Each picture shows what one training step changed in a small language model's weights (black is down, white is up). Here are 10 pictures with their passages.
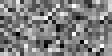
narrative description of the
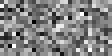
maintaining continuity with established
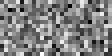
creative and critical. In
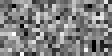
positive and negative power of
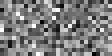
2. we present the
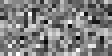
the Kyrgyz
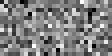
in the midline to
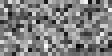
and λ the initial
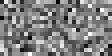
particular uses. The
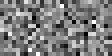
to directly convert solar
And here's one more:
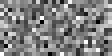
quality and rational
